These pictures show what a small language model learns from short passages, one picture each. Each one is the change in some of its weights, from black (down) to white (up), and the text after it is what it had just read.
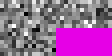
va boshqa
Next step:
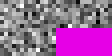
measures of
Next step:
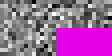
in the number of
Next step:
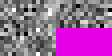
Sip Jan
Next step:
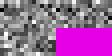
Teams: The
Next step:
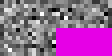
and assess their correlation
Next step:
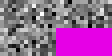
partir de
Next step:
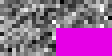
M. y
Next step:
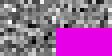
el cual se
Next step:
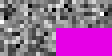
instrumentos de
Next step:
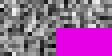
of acute
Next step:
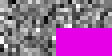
se debe
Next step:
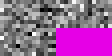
and promotion
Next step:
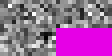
ёш ва
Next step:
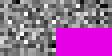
structure is achieved
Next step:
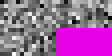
amount of
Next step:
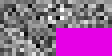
were built
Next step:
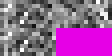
war G.
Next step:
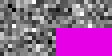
that fresh
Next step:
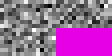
writers and
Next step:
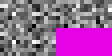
paper discusses the
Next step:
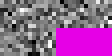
Nil 4.
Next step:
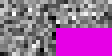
University of world
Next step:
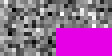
de comunidades
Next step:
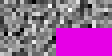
issues, the
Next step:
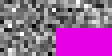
the image data
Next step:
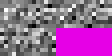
statements and
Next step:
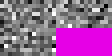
we describe the
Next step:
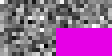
to listen
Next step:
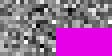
interrogan los
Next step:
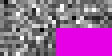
Table 2. The
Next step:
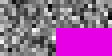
A LA
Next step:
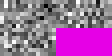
This concept is
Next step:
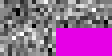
daha çox
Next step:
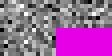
bromine the
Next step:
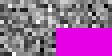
of data collection
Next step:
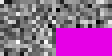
3 days.
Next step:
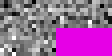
accessed through the
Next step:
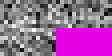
na krasu
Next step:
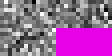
в течение
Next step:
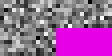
benefit from
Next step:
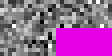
factor of 100.
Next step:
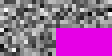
hat eine
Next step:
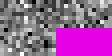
of alkali
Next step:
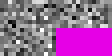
voice. It
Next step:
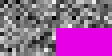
MY and
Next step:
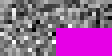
of the University of
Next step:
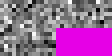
be used to
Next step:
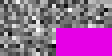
academic and
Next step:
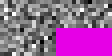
implementation of the
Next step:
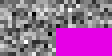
for unstable
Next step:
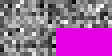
the optimum
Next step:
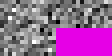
deformations lead
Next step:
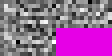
considered it as the
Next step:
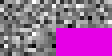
less hospital
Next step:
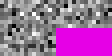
improving their
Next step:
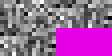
in terms of
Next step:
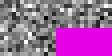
Bu modelle
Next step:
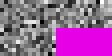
days is
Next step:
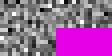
interior da
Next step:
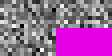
ensure individual or
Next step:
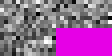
and long-term
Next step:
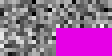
This incident
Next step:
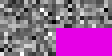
o relacionamento
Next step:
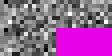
EC, under
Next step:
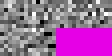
body to make
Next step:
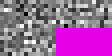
health sector should
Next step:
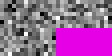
entre cosa,
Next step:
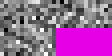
gross area.
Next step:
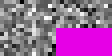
efficient as
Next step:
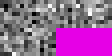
of energy consumed
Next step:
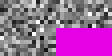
to food security
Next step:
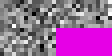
Years of
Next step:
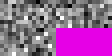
in Table 1
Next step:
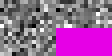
types, such
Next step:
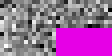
However, in these
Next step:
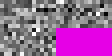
as atividades
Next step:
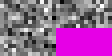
del s.
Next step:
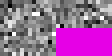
study establishes
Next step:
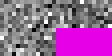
*The Bell
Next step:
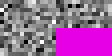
website can
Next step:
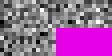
that most people would
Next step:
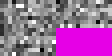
in children with
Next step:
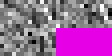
of *S.
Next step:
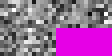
mediating function
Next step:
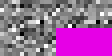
correlates with
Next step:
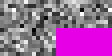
article examines
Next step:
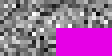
to conduct in
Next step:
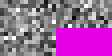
über mehrere
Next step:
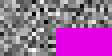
one method to
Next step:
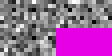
utilizadas no
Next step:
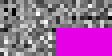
the original
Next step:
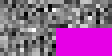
operation of
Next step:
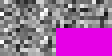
morte se
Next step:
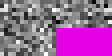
system efficiency.
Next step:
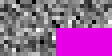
team van
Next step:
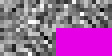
у нашій
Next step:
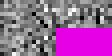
Results of the
